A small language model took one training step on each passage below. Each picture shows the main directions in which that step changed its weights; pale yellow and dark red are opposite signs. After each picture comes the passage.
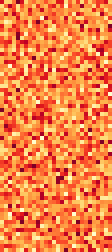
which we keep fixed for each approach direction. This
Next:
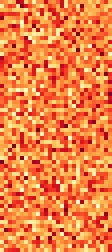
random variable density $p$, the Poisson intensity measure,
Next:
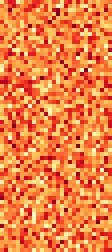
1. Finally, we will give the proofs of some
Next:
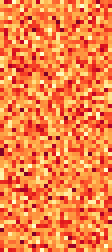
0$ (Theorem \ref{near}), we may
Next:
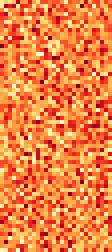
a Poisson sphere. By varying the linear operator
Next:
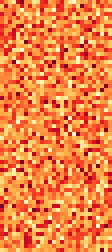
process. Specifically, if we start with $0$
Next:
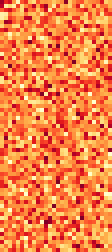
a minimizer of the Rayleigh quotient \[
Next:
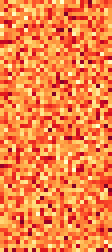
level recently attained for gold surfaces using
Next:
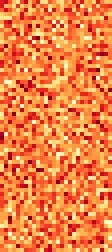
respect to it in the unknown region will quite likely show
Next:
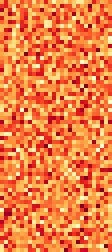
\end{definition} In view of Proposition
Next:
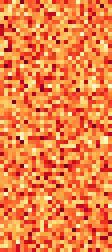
a flow of ethylene gas was introduced,
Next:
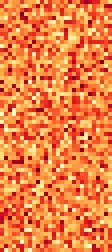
$\gamma$ be a real algebraic integer of degree
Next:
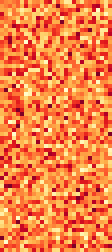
Bogoliubov Laboratory of
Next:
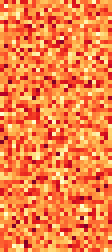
is diagonalized, resulting in a consistent calculation of the
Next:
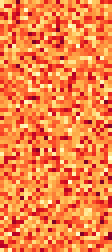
related by the substitution $x=l,
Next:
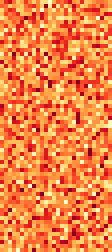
{A}$ and $\mathbb {B}$ be two
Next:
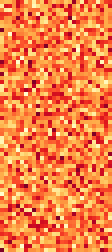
continuous function $f:E\to Y$ into
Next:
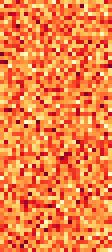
graph at planning time and uses agent–tool
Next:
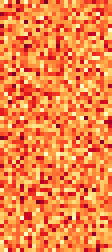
and compared it with the work in Ref.
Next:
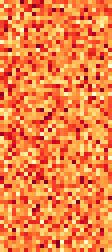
for the right-hand side, we have $$
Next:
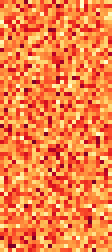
multiple augmentation techniques (see Rank
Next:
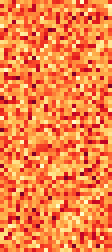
potential, scattering data, etc.) One then exploits
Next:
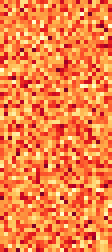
steer implied strike prices
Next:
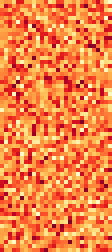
theorem. We also prove a lower bound theorem for
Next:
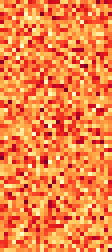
an isomorphism}}} M(f) \colon
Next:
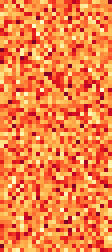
framework. These models are grounded in relativistic
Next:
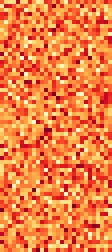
the local regularity of weakly dependent functional time series,
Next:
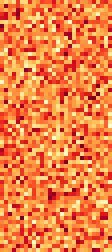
is enhanced, the $\pi^0$ mass
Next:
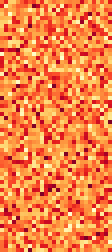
solution of problem (\ref{prob1}) is \[
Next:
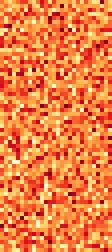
conductivity (up to 1% immediately after coating and
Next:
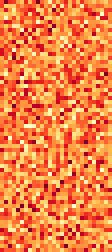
that the number of lenses, that is convex
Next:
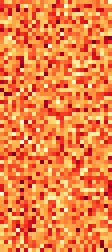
\cite{Lim} for dual Banach spaces
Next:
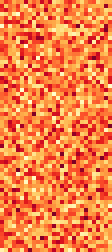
iterative procedure, others can lead to an
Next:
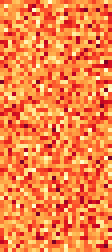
have given a distributed and asynchronous algorithm for
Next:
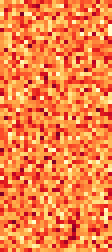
left (right) $\cc A$-modules. By
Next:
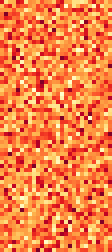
of 0.98 (Table 2). The two characteristics
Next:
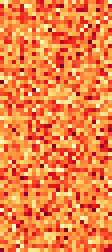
fields \citep{ouazzani19}.
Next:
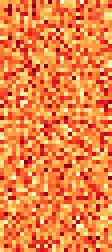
Fig.~\ref{fig:mom_sp}, in
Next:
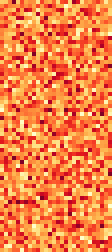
hole-like $p$-orbitals of opposite spin
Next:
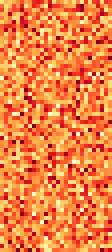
\otimes_R M) $$ is bijective.
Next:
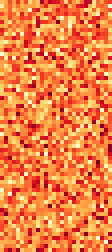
exhibit quite a rich dynamics as they bring together
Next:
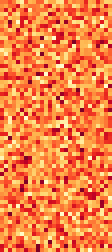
keeping $M$ suitable low-energy states.\\
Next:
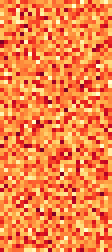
limit places it at a location nearly identical to that
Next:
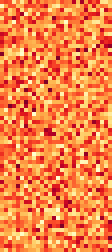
t\right) \ }$and ${\chi
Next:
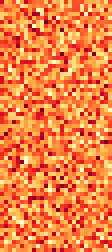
number. Note that $\sum_{j\in
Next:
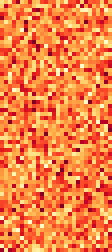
For a first order scheme the exponential Euler method is sufficient
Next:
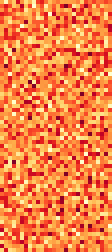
belongs and it satisfies ``$B^{\bar
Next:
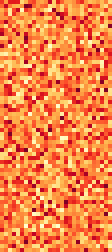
\begin{eqnarray} \Omega_{2} &=&
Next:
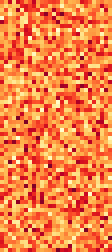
{\rm d}y}}, \end{equation}
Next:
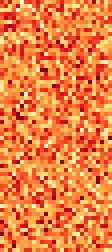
typically preferred to more advanced privacy concepts
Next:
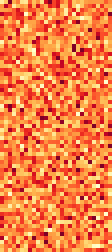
resumed in formulas (A.6) and
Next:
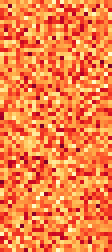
suffices to suggest what to seek next:
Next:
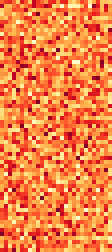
every $n \in \Z^+$ satisfies
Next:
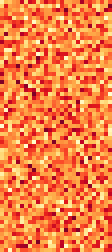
decoherence process can facilitate excitons
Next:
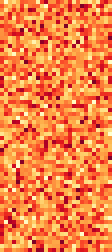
X_{r}\rangle =G$ is a normal
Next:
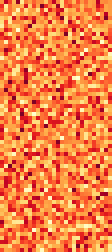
which of the persons in the English set
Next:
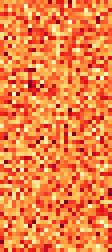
VV states generation (see Supplemental Information for
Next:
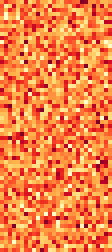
plan of this paper is as follows. In
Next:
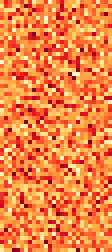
line bundle to the Okounkov body}
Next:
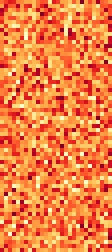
n_{mr}(z,t)$ respectively.
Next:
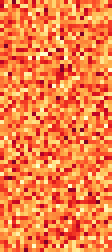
mean action $\bar{\act}$. To determine
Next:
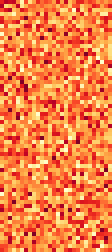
bi-gradation given by the mixed Hodge structure
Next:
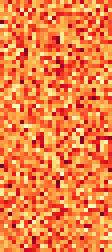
\approx 0.85$. This is completely different from
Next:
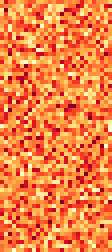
-- cycle ; \draw [color=black ,draw
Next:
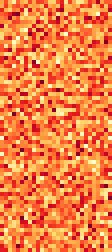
information about atmospheric processes aloft. \newline
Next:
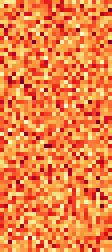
X-ray absorption issues, and our results do
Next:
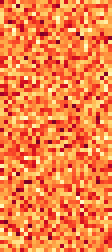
accordingly a Hall flux flows toward the latter
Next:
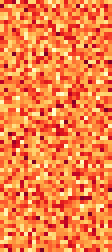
the previous assessment of the data presented in fig.
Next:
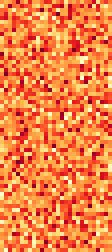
$X$ be one of the surfaces of type
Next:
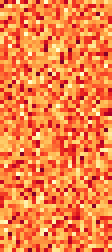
and the enclosed area for each step. The discrete
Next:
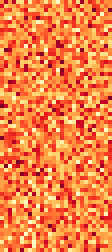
why these submanifolds have been excluded from the
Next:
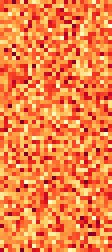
(hole creation) during the excitation process.
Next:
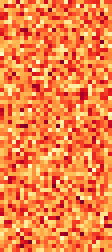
a two-component link $L$ is given
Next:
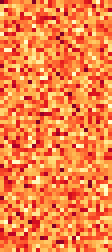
on such a morphism provides a way to canonically
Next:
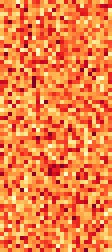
channel the spectroscopy or imaging mode are allowed,
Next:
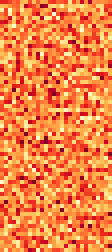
\ldots, \alpha_k\}$ is a subset
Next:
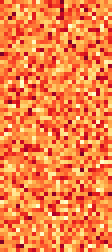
0$. This concludes the proof.
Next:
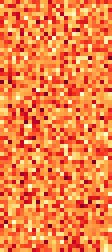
assess which inputs have the greatest influence on a
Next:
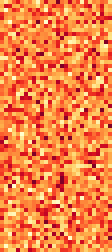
not satisfied if $Q=1$. Thus,
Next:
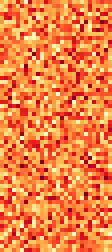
from $(x, x')$ and we transition according
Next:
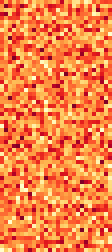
are of prime importance in biological processes such as
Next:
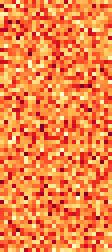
generating long range potentials, such exchange amplitudes also generally
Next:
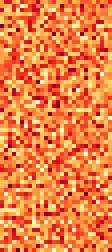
the $u$-th round, the probability that the
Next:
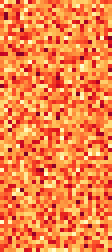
of the interference between different wave functions,
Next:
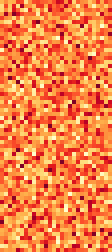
NP points, where the physical properties are assumed to be
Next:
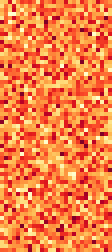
\label{fig: removing paths}
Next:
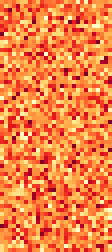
to be placed periodically on a silver
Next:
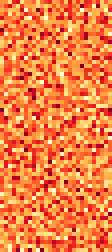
1$ since the summation is over a finite number of
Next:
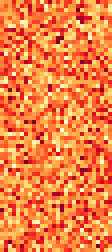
We prove an adapted global Carleman estimate and an
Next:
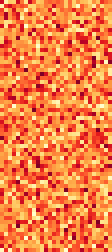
of the proposed model, which has been adopted as an
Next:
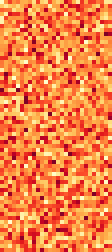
an angle of $\unit[90]{^\circ}$
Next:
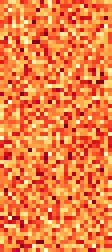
& \ddots & \vdots &
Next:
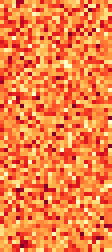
$m_u$ is excluded in ref.
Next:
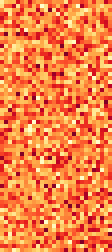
extract a noise vector for acoustic model
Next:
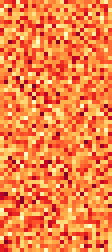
groups we construct are only a sample of the most simple
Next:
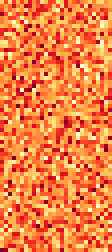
as boundary electric potentials and concentrations of ionic
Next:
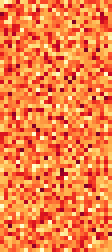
in a more general form. For this, we need
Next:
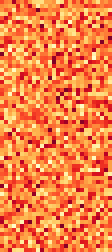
algorithms, and open-source software for final exam
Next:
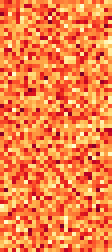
g_k(r,\lambda_k z)
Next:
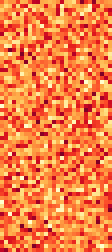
using the polar coordinate $(r,\theta)$. Let
